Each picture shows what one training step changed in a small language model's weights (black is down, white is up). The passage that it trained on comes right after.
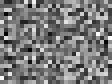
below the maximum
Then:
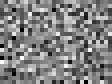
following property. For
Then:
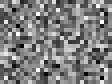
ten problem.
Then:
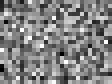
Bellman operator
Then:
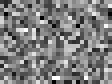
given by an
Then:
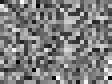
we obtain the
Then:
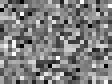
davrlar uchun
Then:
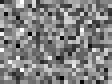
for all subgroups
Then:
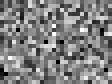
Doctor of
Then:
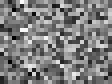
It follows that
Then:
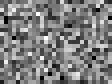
We return
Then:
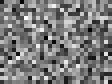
le pied —
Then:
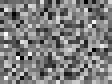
be a complete
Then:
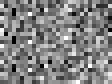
\medskip The second
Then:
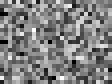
of vector spaces
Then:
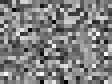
This image is
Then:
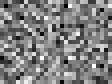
programas de
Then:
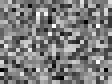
version of this
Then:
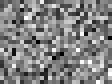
cliente não
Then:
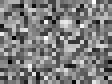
We know that
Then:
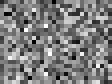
have finite second
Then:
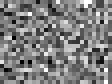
deterministic optimal approach
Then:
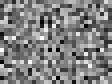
data points too
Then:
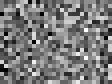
is the graph of
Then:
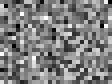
of outcome
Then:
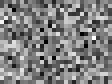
нами метода
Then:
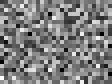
$D$, such
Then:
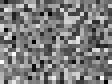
a singular ODE
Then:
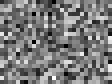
has the following
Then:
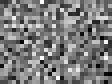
A practical
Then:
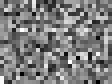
the important results
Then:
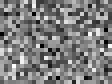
the eigenvalues by using
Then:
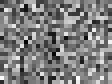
an arbitrary
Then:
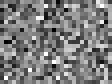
have path limit
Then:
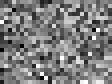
информации по
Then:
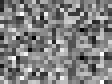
as Janelas
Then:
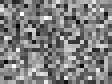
this research
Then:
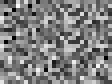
with strictly positive real
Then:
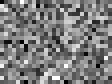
we have the following
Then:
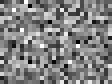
if $\ell
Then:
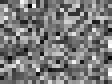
there is a
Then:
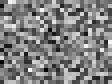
same dimension, so
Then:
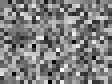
deze manier
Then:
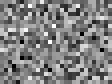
2. Some
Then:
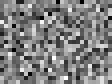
sangue para
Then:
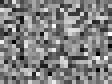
début de
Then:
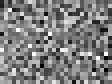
medidas de
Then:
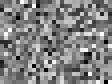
allocation is
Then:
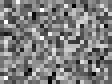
partial ordering
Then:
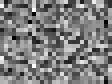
involves the analysis
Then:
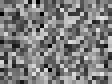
is of form
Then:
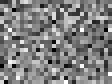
This tangency
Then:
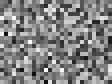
X} \langle
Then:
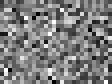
constituye un
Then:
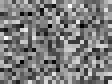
it was also
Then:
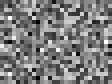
that both $$
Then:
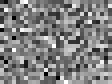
By a induction
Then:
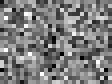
lifts of
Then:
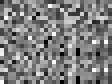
que estos
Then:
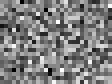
E. Dor
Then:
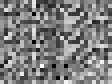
the derivatives
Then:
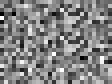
D = \bar
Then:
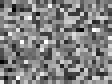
sus metas
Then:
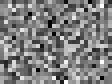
further weakening
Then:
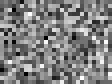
convex and
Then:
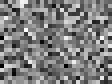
exists also a
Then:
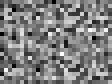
creado para su
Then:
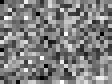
si no a
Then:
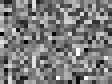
with the list
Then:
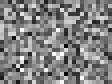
de reforma
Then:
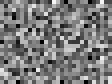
is taken over
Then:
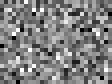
finite factors.
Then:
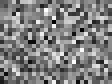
W)$ on
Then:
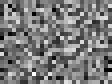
proof as that of
